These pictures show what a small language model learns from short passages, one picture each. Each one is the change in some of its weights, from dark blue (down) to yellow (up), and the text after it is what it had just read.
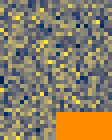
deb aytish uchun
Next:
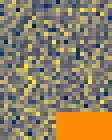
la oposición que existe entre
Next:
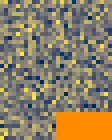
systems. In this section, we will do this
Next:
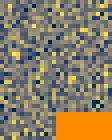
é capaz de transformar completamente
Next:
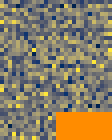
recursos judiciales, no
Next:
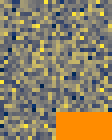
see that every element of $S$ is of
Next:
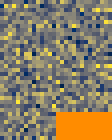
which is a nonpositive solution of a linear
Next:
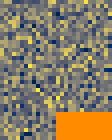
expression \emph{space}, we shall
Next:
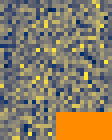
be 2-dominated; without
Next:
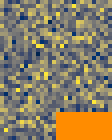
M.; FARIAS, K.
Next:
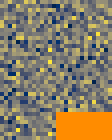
element from the sequence $\omega$.)
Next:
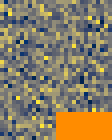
Masalan, Oybekning
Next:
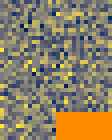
Olimovna, E. Z.
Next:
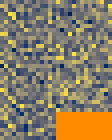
in the theory of Fourier series.
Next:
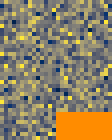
\item If $\sigma$ and $\tau$ in
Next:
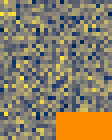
\subsection{Final proofs}
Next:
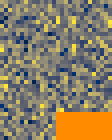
based on a total sample size
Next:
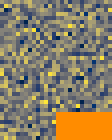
3. Denver rivojlanish
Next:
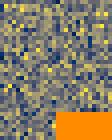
Continuação da tabela das
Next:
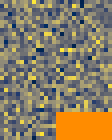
assertion is trivial.
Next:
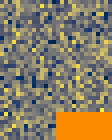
of \be\label{EDPinu}
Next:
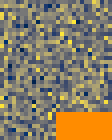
que s'imaginen aquests
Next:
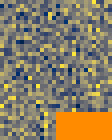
of semi-Lagrangian methods
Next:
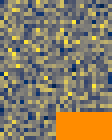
contexto sociocultural y del
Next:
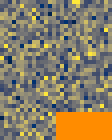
видят успехи
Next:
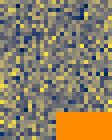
w sieci, z kolei
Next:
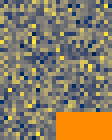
lemma} First we prove a clue
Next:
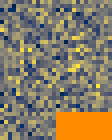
of the proof first. For any vector
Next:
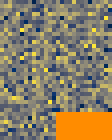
yo'li bilan davolovchi
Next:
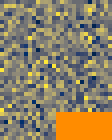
. BRASIL. Superior
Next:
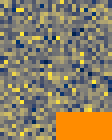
that $\zeta_k$ is an smooth function of
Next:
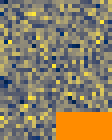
methods. A crucial point here is
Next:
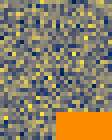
is a {\bf formal deformation} of
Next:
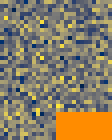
denote its set of non-trivial
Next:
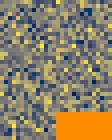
R_{i \overline{p} k
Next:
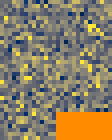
the coefficient field $\C$. This
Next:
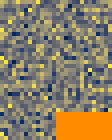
On the other hand, since item
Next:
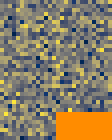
study also highlights the
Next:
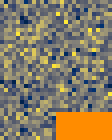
limits of dynamical dynamical
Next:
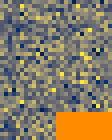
canonical $L^2$-inner product
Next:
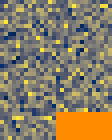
invertible ideal $I$ of
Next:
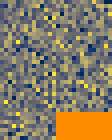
una característica en concreta,
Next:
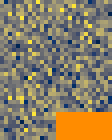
Erweiterung der Informationen
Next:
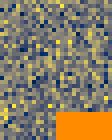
query all $r$-sets which we
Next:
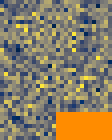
interest in such inequalities in
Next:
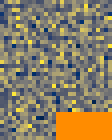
4.4 instead. \bigskip
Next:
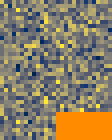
u_k \mbox{ is maximal
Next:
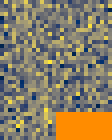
de Tóquio, de 1989,
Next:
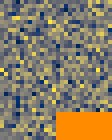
categories of algebraic objects,
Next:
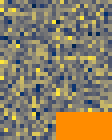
sa pravdepodobne
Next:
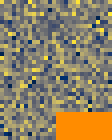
os desafios e perspectivas
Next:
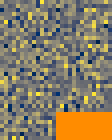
statements on which these proofs are
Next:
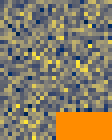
exista conexión amorosa
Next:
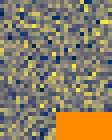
versions of nonholonomic
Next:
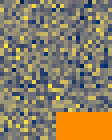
agricultor tenha selecionado
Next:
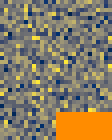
collinear triples of points on a
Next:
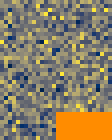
Conversely, any line satisfying the above
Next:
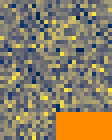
davom ettirish, xizmat
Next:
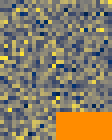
problem involves restricting $p$
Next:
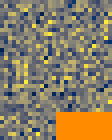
de Math\'ematiques,
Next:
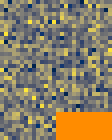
given. The underlying ideas of these
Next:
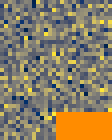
adequados de controle das
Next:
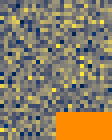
(Tabla 4), ninguno presenta
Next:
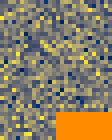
\end{equation} be a vector field
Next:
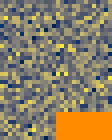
допомогою. Цей
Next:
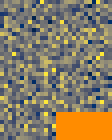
3:84 vervatte regel
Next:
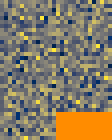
czy\'nski introduced the
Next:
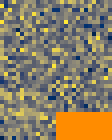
polygon. Then the dual
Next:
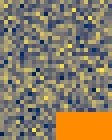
prihoda rade poslove
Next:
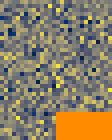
(associative) dendriform
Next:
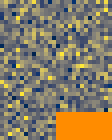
a worst-case distribution that
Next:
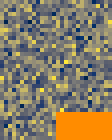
\cite{dellus} we use the
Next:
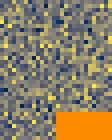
determinada a partir das seguintes
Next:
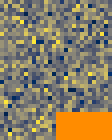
$\alpha_1=\alpha$. Therefore
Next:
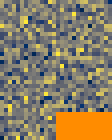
ao Centro Nacional de
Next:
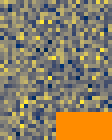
in $\Bbb C_p$ with
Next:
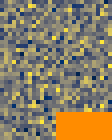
are readily identified as the basic
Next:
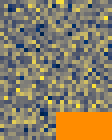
first part of Theorem \ref{d} we
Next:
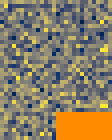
equations), since indeed, whenever
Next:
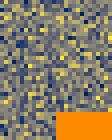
in the expansion \begin{equation}
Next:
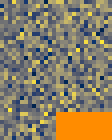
$\ba_0$. However, we
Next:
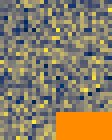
y epirosmanol, estos
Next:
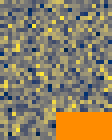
четыре строки,
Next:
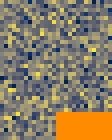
– Belarusian State University
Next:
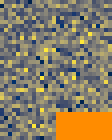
falhas nos procedimentos
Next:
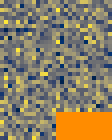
el restante 16.2%
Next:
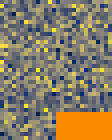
é das mais fáceis, assim
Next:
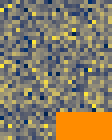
Zejneba Hardaga, e
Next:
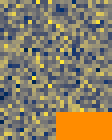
is skew-symmetric with respect
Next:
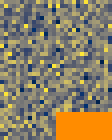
qiyin vazifalaridan
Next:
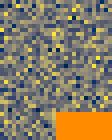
number of recurrence steps
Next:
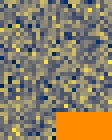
(4) se encuentran en un
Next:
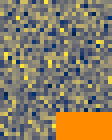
combinatorics introduced in \S
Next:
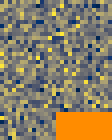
hemisphere to help the
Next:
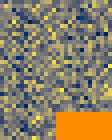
qayta ishlanmagan, u
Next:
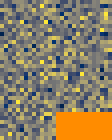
\infty) \setminus 0 \right) /
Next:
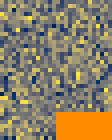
देख रहा
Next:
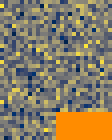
to the graph and no edge is lost.
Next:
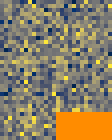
kasb etgan. Amir
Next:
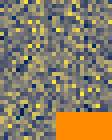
15 bosh hayvon
